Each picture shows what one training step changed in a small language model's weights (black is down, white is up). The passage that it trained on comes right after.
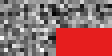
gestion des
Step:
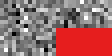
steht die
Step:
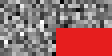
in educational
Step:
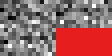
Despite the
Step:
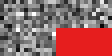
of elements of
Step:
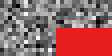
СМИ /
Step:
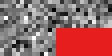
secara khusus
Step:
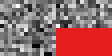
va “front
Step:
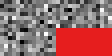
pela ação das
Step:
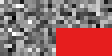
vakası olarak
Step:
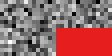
на гласном
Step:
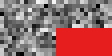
солиқ ва
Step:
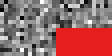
os efeitos
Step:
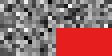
в контроле
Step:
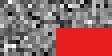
ostida hosil
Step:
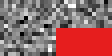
rivojlanishi, ijtimoiy
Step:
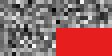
pueden disponer de
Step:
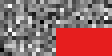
Jon Barelop
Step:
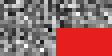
tratos e
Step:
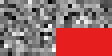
elde edilen
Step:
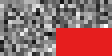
the posterior
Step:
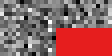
способах его
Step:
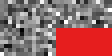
людей может
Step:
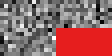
and the integrative
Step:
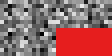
одного, а
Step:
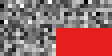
e significar
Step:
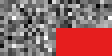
come to a
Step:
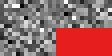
faolligi va
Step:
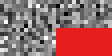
debate ao
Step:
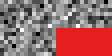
са спешна
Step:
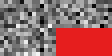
как результат,
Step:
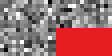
do uso de pesquisa
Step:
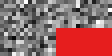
- Respeto a
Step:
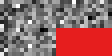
imkonini beradi.
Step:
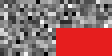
parla in
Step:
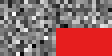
Vă invit
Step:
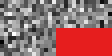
qo'llash ham
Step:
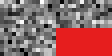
le fonti,
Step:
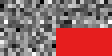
analizar de manera
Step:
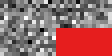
indicadores final e
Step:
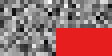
essay discusses
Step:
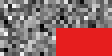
yoshdagi sportchi
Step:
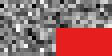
des textes
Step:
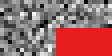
и поведения
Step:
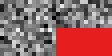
oleh nutrisi
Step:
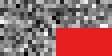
Unidas em
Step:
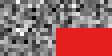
e mioma de
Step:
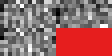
developing a
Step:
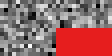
não haja
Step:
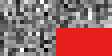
formation and
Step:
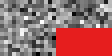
morfológicas e
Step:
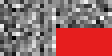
muito tempo de
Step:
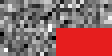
a seguir en
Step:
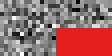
proponer desde
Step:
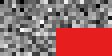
за умовами
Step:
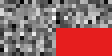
menjadi dasar studi
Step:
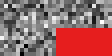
assim qualifica
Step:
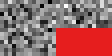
сетей на
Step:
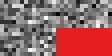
biri bo'lgan
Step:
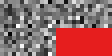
возможности использования
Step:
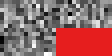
developed and
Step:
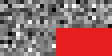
dengan membuat
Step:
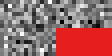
- Metin,
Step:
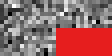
xususiyatlar mavjud
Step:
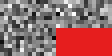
Y es diferentes)
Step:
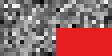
dunyo bilan
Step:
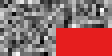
– bei allen
